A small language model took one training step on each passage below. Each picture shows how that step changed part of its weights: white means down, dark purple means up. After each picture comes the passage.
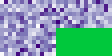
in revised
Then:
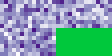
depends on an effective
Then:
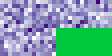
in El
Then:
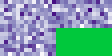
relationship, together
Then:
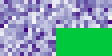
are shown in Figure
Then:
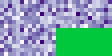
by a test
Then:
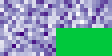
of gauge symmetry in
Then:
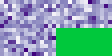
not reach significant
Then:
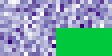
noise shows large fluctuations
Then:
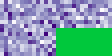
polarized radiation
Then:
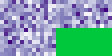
However, even if
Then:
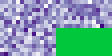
galaxy to constrain
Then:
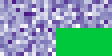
\sin \theta
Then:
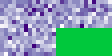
are both split into
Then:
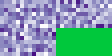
remaining analytic
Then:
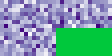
spectra showed an
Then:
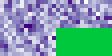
online version})
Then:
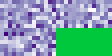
x \leq
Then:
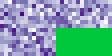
the model to the
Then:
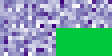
loss is closest
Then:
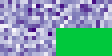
used to identify
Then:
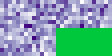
was performed on all
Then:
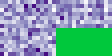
impact parameters. Furthermore
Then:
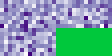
stress is directly
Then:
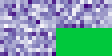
be higher. As
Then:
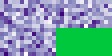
the bubble is a
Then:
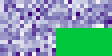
expression for the single
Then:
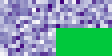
transverse kick
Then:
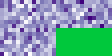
every city for
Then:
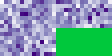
no resonances are
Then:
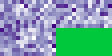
panel of Figure
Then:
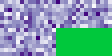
distances in this
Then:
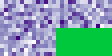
scaled at
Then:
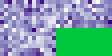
for to estimate the
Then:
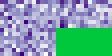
listed in
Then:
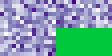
range of the
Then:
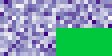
of pion
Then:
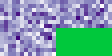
assumed that lowest
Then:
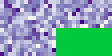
lattice occurs or
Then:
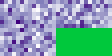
be freely
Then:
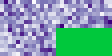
form of the
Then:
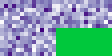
{g \over
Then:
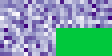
interfaces between
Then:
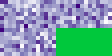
The default
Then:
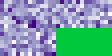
a photon distribution determined
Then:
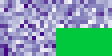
approaching the
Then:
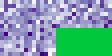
examples of the
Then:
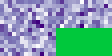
is no difference for
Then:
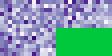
taken for the
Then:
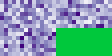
other protocol
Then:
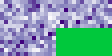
and Kavli
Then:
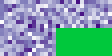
a considerable
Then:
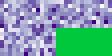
diamond samples
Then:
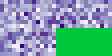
In both cases
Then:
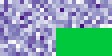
our new method compared
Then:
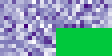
be multiplied
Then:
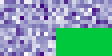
As the average
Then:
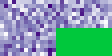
the labels for
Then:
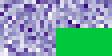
used in this area
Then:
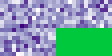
research.} %%
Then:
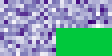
significant abundance
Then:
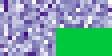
process run are presented
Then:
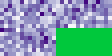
by uncertainty due to
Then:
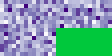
matrix elements of the
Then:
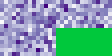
of Schmidt
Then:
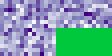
where $|\phi
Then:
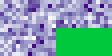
and the sense
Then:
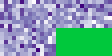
figures, while
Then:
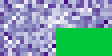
of the system
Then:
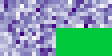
figure corresponds to the
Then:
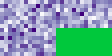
claim and
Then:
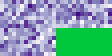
be written down
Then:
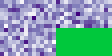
a radius traced
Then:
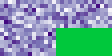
find the arbitrary
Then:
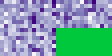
lines are thus only
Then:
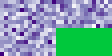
direction were given
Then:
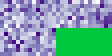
for application within the
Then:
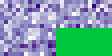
and Fe
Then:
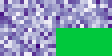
the position and the
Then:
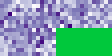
more complicated
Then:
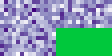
fields can be
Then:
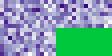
order of the potential
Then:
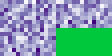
also important differences such
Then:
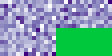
evolves \em
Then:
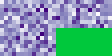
It is clear that
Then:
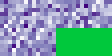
is approximate for
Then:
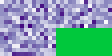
This is due to
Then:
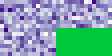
size $L$
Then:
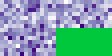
and memory
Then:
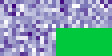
condition can not
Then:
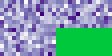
by means of a
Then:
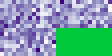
travel through the
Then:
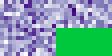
zeroes is larger
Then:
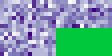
ingot of
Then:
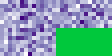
procedure is presented under
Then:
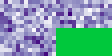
the LS
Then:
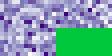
Munich Institute
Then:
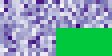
distribution in several parameter
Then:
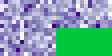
low detection rate.
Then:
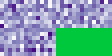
instance). The most
